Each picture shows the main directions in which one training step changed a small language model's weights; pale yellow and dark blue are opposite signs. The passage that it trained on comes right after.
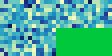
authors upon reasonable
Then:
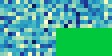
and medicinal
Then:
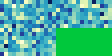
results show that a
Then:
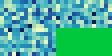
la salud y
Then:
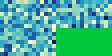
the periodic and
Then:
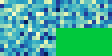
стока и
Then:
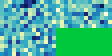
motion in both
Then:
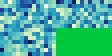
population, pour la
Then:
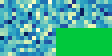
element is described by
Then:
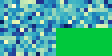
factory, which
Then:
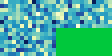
у ефективній
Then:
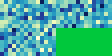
using the holistic
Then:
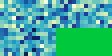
small distance from the
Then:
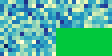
it corresponds to a
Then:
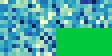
utilize transfer learning
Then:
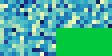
understanding the phenomenon
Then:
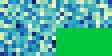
san'at va
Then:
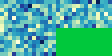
nano silica
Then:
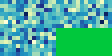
students 2.
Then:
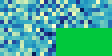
the improved mass
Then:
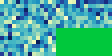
is reflected from
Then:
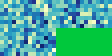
singular behaviour for
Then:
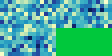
the target language of
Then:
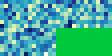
course, including the
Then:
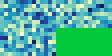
some alterations in
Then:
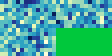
summer school
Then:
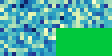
presence of a connection
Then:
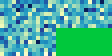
2 enters later
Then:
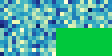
as biochemical
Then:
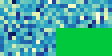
strengthens the
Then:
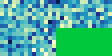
with marked individual
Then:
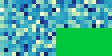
future numerical work based
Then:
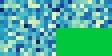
Consider the graph
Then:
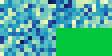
Subjects with
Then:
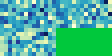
quality level and in
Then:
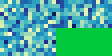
total number of participants
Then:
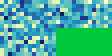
atau semak
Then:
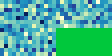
sets of names
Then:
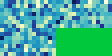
This article discusses
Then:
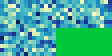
represent the local details
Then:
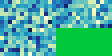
of the rapid
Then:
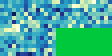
later, when the
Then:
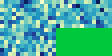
wide range of
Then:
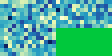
necessary documentation or
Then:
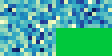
throughout the past
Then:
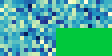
projection of the
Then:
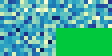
quase total do
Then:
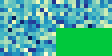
going door
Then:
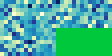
Combining these
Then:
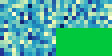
challenging traditional financial
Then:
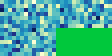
purpose. The data
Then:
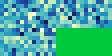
same time,
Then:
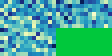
an official procedure
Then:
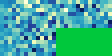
model toward one metric
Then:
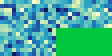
humans who have
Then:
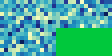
at the flexure
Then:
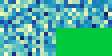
that produce double
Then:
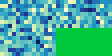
services from the aspects
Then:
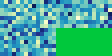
and customer
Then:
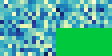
then, that
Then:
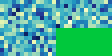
good knowledge of
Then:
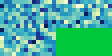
из основных
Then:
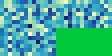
la actividad y
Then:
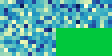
angle of inclination
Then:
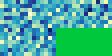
terms through order
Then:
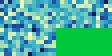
a partir de la
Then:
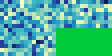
aún en
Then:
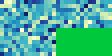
Review Not
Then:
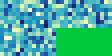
drawn on the
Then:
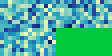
products, and the
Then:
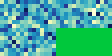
is the low
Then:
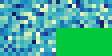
саме в
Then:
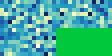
of that skill
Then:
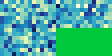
data are considerably
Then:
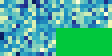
article also notes
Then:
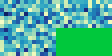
of manuscripts
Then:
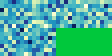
y comprenden
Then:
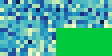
to 4 with mean
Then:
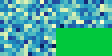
the Center for
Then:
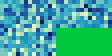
devices to be
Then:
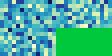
adjacent if
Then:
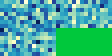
positive mood,
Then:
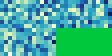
the number of energy
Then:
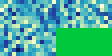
salen >
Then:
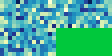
observations from Fig.
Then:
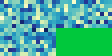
explicitly for the
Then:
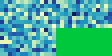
the observed value.
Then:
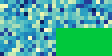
understanding of the
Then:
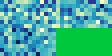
the cosmological
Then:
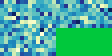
illustrate the
